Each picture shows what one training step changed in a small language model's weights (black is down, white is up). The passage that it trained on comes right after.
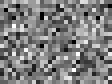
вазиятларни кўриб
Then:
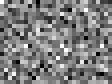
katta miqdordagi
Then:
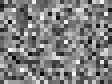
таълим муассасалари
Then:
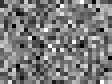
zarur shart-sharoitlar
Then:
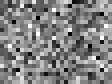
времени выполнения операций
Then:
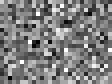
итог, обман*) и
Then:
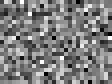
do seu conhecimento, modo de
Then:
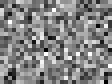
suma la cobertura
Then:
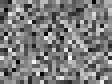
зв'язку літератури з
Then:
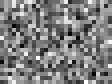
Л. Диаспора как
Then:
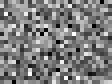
akcizlar tushumlarining
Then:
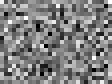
ko'rsatgan. Shundan
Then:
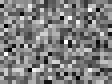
fiqhiy masalalar,
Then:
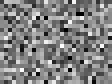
In 1 Kings, the
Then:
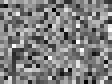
continuar prestando servicio a
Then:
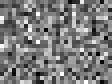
tezligi 5,0 va
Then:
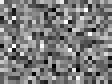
o‘g‘li Kichik
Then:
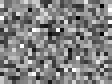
صيغته المتعلقة
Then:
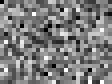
interventions by decision-makers
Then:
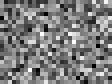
yang 1Mstein gitu,
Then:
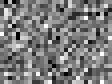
la libertad, a los
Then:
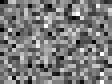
тыс. чел.,
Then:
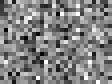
Важливим є і використання сучасних
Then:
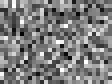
Hamzaning “Boy
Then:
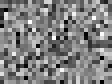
kendilerini ifade
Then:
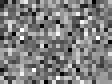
charran! Po aonde
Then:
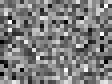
ризики розвитку несприятливих
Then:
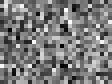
europeo de desarrollo rural
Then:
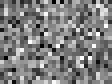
vitrines et elle a
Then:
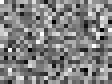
Dans la pratique,
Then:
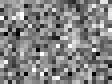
Bedingungen. Die final
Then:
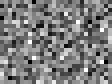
este sentido, por ejemplo,
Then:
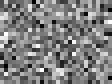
en perspectiva pedagógica para,
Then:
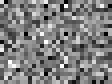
Los resultados se observaron en un
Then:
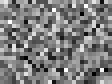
освіти. Ступінь
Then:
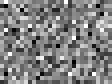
que dans le district
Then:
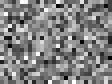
com acesso igualitário dos
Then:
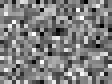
sharoitlarida ishsizlik va
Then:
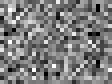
Constitución de la República
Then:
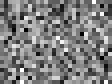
GD sintomatica
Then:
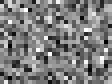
изд-во Воронежского
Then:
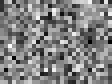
қисмидаги ер
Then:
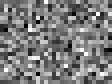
появою дешевих
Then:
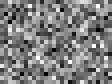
может говорить о
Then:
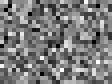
a la Integración
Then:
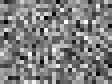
a virtual. As estratégias e
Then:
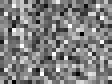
Шу боис,
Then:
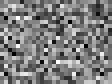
qiyinchiliklar haqida //
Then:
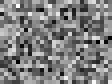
de libertate pentru
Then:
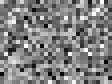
podrían hacer válido
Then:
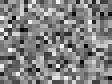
Bu oʻzgarishlar
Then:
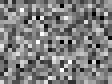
con la Santa Misa a las
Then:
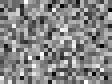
temel insani değerlere
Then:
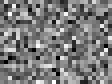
прикладів цифрової трансформації є
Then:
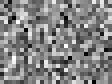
catene del valore diverse
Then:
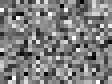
Матвій. –
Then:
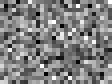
the solar radiation
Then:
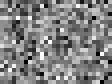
Medicii care duc ei
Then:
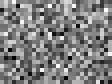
– Candidate of Psychological
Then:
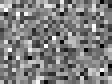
ditambahkan. Oleh karena
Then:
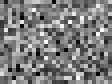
oilada ijobiy jismoniy
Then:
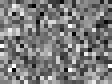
darslarida zamonaviy interfaol
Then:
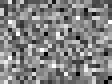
Presentation - 70:30
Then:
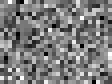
ularni shartli ravishda
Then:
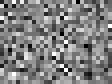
qilish uchun tanlangan ta`lim
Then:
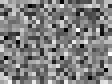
hisoblashni qurishning yangi
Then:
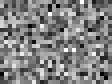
aparecem na parte mediana
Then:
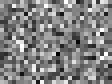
topic of Kannada literature
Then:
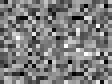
бўлиб бормоқда.
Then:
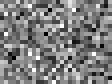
Instrumen yang digunakan yaitu
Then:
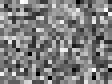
relations from time to time.
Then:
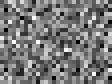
part shows a hand clap
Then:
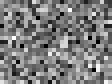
são os principais desafios enfrentados
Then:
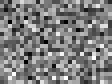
способа действия. В данном
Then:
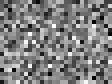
100% dos atendimentos
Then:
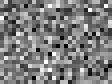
tellur aralashmasi
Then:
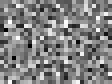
em algumas pesquisas científicas,
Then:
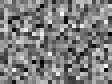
acquis trancherait sur la
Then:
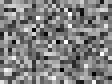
виведення адміністративних
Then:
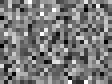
dilakukan untuk menyempurnakan
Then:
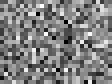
Como seus opositores,
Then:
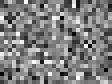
hayotiga singib borayotgan
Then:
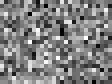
забезпечують формування НАФ,
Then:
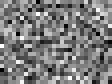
tanildi. Vatanimiz
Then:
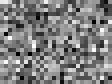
sterke groei van dit
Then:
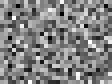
maka dari itu disini
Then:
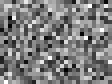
study of the production of cane
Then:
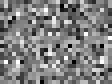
oladi. Pedagogikaning talab
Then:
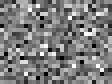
Подністров'ї була
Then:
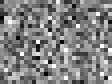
intervalo de confianza*
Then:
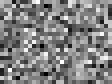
можна бачити значні результати
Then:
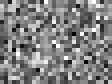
yazında Sovyetler
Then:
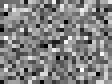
критичного мислення як
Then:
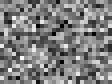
України до відбудови важкої
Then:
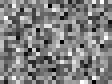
⁶ Конрад.
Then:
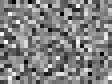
данной статье рассматриваются
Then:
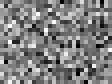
ed. especial, p.
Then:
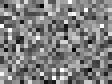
на реальних фінансових
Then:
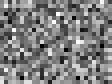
frunzele toamna?
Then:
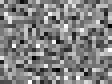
bahor va kuzgi
